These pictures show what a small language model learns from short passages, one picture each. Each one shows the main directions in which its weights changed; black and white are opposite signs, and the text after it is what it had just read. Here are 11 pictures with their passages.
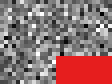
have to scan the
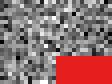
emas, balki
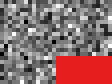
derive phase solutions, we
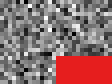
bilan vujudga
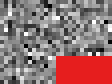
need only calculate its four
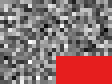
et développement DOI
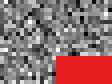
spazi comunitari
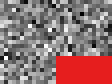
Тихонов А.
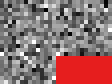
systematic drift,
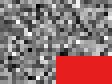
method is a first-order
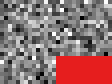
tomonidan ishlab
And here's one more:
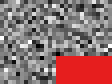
Turing machine $M$
